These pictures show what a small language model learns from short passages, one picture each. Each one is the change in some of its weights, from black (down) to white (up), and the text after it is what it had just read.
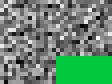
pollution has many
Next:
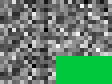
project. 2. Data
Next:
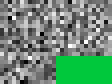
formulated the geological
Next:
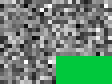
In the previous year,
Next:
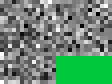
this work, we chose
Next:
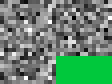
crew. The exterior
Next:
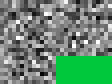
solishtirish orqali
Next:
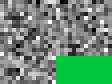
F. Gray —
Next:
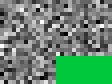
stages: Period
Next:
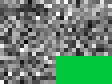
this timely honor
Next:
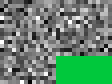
no datasets were
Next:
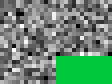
a normal than with an
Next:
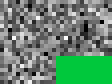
accordance with its
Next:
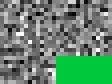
Researcher (researchers
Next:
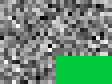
infusion product by
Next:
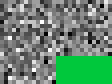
Montage Concept for
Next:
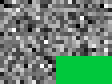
Many life cycle
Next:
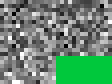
It requires to be
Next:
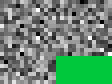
A is a set of
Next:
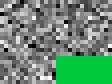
direct combustion. This
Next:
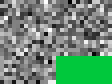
produtos de
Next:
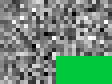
impact négatif sur
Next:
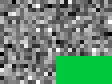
This article talks about
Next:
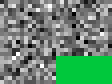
orasida turlar
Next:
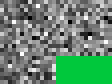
берган ўлим
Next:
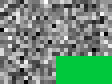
mano de obra;
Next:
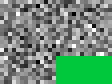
referiu-se ao
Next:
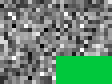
discovered. The
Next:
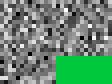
and to improve the
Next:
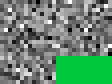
produces a plan. The
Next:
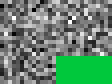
has clicked on
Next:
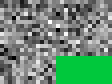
alat diplomasi
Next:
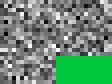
10^7 devices per
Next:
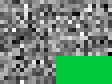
There are no conflicts
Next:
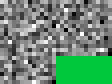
and educational media,
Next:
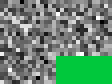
Needed 2
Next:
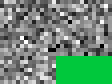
of mental predicates.
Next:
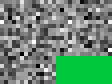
Computational models thus
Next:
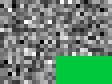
mechanism has to be
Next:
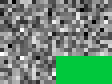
assunto é UX
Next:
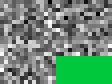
acest proces în care
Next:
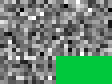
sistema capitalista,
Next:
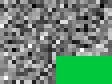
male feeding.
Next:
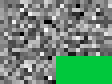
(RVEs) of
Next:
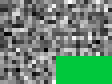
das Ideal des
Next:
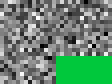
with placebo. Key
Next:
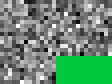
gradients, the
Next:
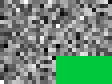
como argumento para
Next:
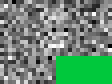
renunció las
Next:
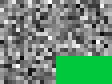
y también al
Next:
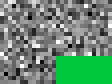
at the second category
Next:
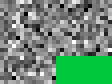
како неспособност
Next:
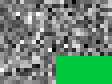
investigate whether
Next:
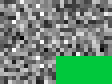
maintained reduction until
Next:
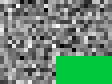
attended a meeting of
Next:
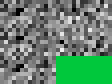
در بازه
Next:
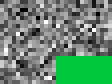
– Muž
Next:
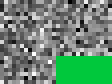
spectra. This can be
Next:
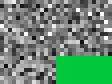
the front end, and
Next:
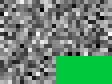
consideramos que dicha
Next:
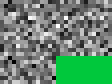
using genome-wide
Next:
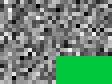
to reduce blocking
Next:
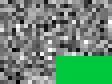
Though much work
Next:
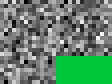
Shuning uchun bu
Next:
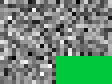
discovery of novel
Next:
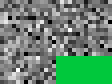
political change: new
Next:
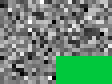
Annually Press.
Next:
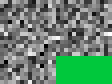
However, life can be
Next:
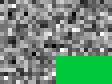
ifodalash va
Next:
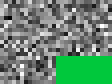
a integrare i servizi
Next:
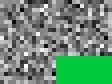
va **ular davlat
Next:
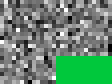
gave rise to
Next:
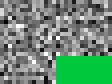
diffusion coefficient
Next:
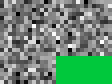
and is associated with constant
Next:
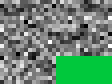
any type of vocational
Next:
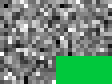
Firstly, the
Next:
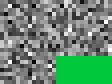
painting now
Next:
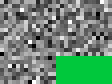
Taman Nasional
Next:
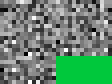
mais de uma vez,
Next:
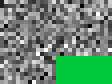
of phraseology].
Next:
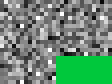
onderzoek naar
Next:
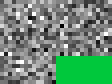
for further research, choose
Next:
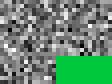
de Direito,
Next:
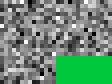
as the ability to
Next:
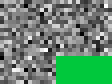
In the absence of
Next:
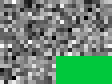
composite [16]. The
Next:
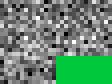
about the efficient use of
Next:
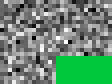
parameters can be selected
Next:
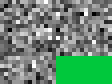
*d*. A value of
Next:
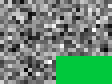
its axiological
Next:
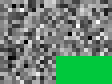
(research reports,
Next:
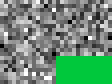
do espaço trabalho,
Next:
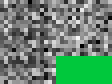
situation; while doing
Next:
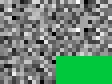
as well as performing
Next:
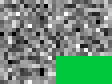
to visit it with a
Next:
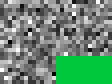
perawatan juga
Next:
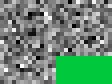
maqsadi —
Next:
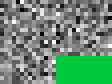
que tienen las
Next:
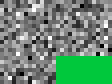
installation and production,
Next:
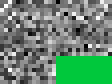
birçok alet
